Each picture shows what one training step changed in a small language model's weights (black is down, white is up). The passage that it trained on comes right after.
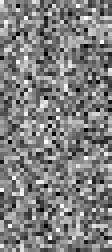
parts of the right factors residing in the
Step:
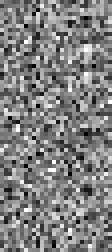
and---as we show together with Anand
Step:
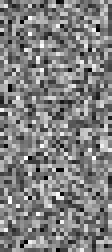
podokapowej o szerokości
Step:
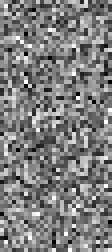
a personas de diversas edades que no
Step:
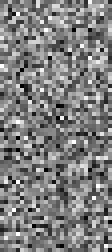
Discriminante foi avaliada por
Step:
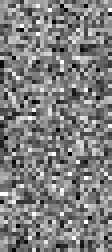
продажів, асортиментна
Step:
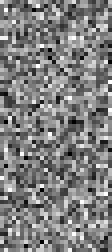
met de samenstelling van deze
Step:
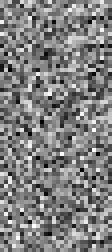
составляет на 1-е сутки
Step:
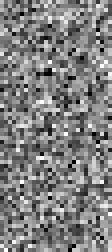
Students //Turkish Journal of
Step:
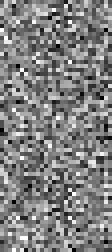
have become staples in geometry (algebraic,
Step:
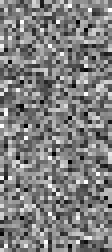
of Shareshian and Wachs
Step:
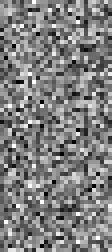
Німеччині, який
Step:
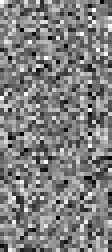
vertices or the midpoints of opposite sides
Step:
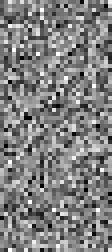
rol que tiene asignado el público
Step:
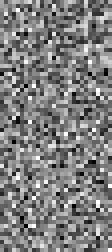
we replace $\ell$ by $\ell+1$
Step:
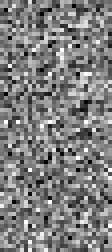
u) \leq \sup_{\lambda \geq
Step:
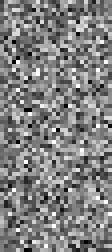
and below {\rm (}in $\R${\rm
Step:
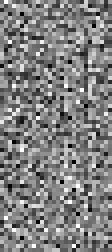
boshqa chegaraoldi hududlari uchun ham
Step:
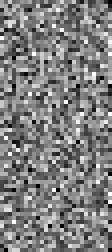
les diplômés du FLE ont du
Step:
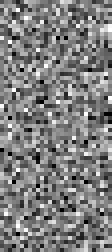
classical one for $\neg$SCH: assume
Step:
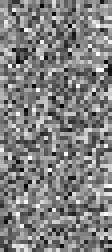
general class of stochastic processes is shown to converge to
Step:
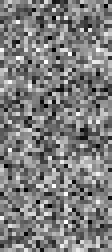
\dots,\quad k\to 1, $$ and
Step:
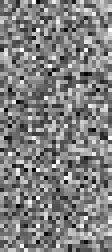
and --- [1] The data available at
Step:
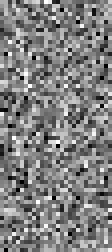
the probabilistic point of view, measure concentration
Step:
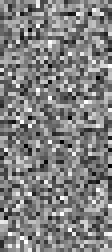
lozimki, chaqaloqning
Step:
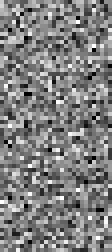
Пертской шкалы
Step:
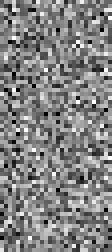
reflection groups and K3 surfaces II. \\ The
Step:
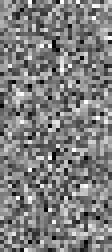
\eqref{cc}. %Note that if
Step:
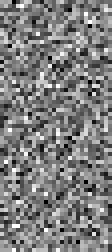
mai adânci ale textului
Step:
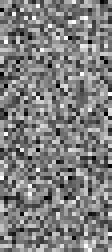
In recent years, there has been substantial
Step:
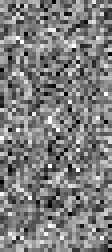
pesquisas e reduzem o número de
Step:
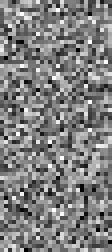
zero, then such a curve is called a
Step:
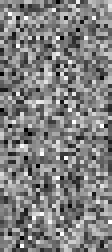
des clients. Cependant, certains
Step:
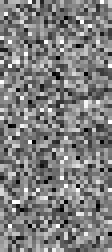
we obtain $$ \bu' \bv_1 i
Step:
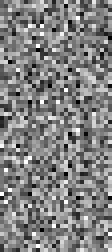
(técnicas para la extracción de
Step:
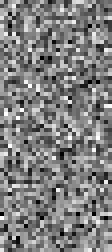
trivial $\Q$-Cartier divisor
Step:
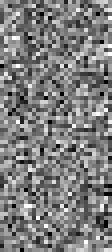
work in the category of based, connected topological spaces and
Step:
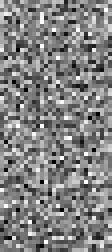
конструирование культурного пространства
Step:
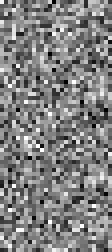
/ kg dozada yangi tayyorlangan
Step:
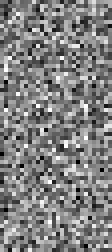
que estudiar para un examen importante sería
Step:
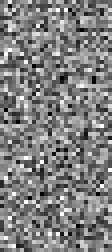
partir de 2014, le champ a été
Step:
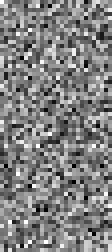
poles of $p$-adic zeta functions are
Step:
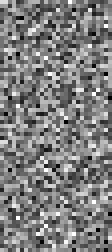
same order for the central finite difference schemes for the first
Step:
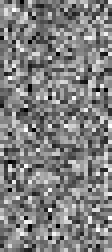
tells us that if $X$ has a
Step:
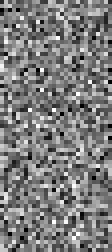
de hombres, que eran absolutamente
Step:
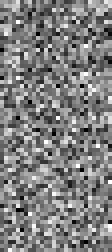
\end{align} which coincides with the
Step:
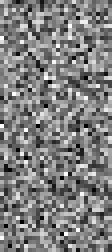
docente debe saber articular de
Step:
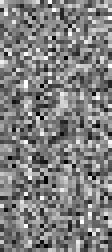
on compact sets with respect to $x$.
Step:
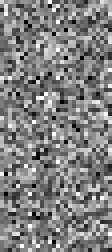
on $L^2$. So we conclude that
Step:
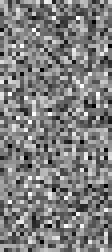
the latter task can be attempted using
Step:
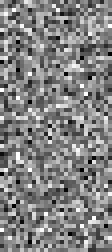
и проанализирована важность
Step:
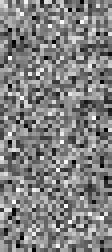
all cases, the stopping power was much greater
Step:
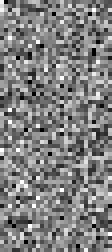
qilishda ayblanib, ularga
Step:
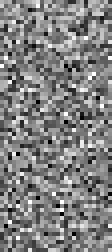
фуқаролик жамияти
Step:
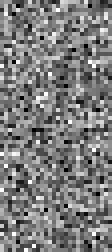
In particular, $s'(P)$ can be used
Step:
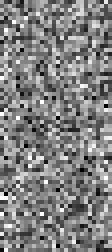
Lipschitz singularity]{Wigner measure propagation
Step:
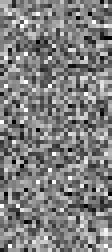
self-government, municipal
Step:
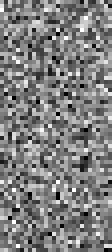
\maketitle \section{General Context}
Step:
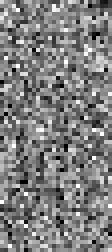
$AH(N, \cP)$ will lie
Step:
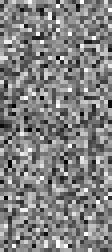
terhadap keamanan produk
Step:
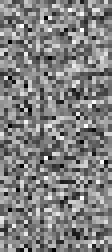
виклики для вироблення
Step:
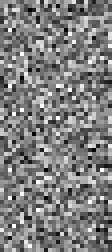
and the number of elements, the work of
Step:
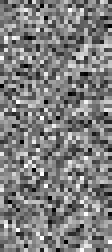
and find applications not only in mathematics but also
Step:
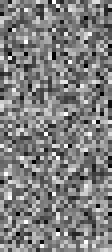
(re)lectură*; *Paul
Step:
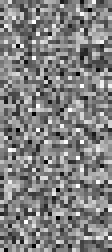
Jato MIGALHEIRO Central
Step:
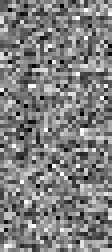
I, Bektas A, Sanoğlu
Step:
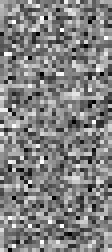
председателей правительств по
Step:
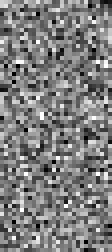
$\partial\Omega$ such that the map from
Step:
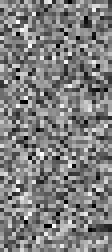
$0g$ is the zero tangent vector in
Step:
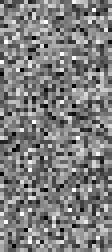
ред акад. РАМН
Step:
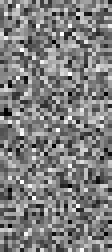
economía de las familias españolas
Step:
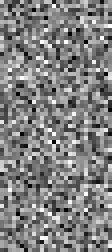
– Mechanisms of interaction between
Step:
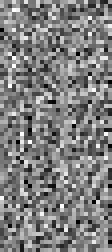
term which penalizes the difference between the maximal
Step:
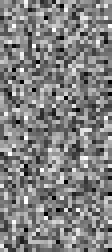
etárias, com média de dois a
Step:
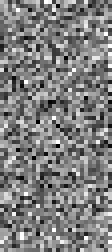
the signed graph consisting of a negative digon and
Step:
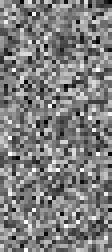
is also $k$ to $k$. The only
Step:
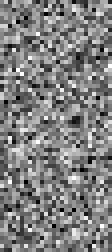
с точки зрения нормативной
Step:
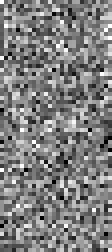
deforestation have contributed? *Journal of
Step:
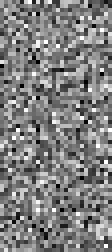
where $\mathscr{C}$ is a category and
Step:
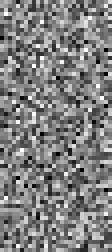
pacientes con angina estable, algunos
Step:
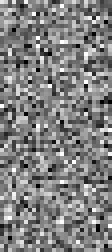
finite von Neumann algebra $\mathcal{M}$ with
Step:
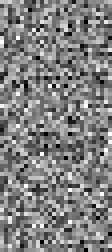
Ensino Superior de Juiz de
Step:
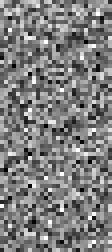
миллат сифатида
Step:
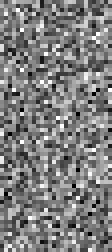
we obtain the minimum novelty control through a
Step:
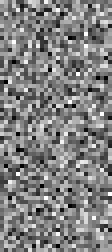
under Hypothesis \ref{(K)}, the
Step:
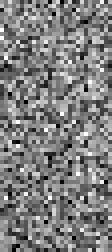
Oilada mehr-muhabbat,
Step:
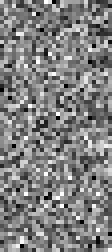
the $D_{i,n}$ are the induced
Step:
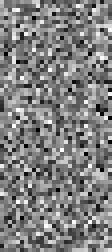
decay rate of the joint bivariate
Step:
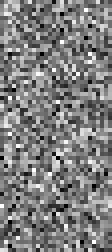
\eqref{eq:CD_Reg} here
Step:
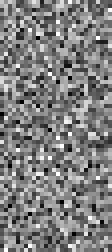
of (\ref{sse18}) for constant values
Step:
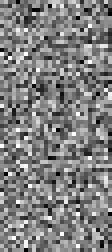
Its cohomology class is called the secondary
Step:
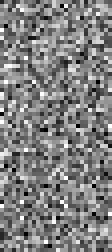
O‘zi zikri tilda tuman
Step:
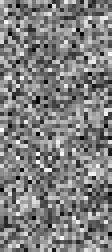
dimension of $\n$. This is the so-called
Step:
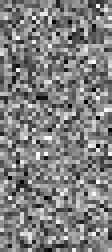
The 10,000 sample points in the set $\mathcal
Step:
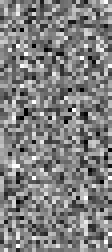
in Poloniam. Reposui
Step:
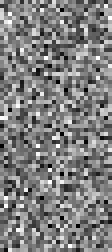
of the automorphism (\ref{eq:rec})
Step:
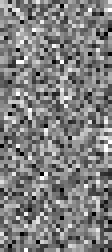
this theorem relies on estimates that are verified
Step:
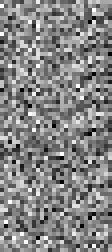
проблемы довольно высока,
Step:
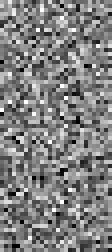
a apărut ca urmare a
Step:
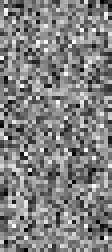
Since $\pi$ is a nest representation, we
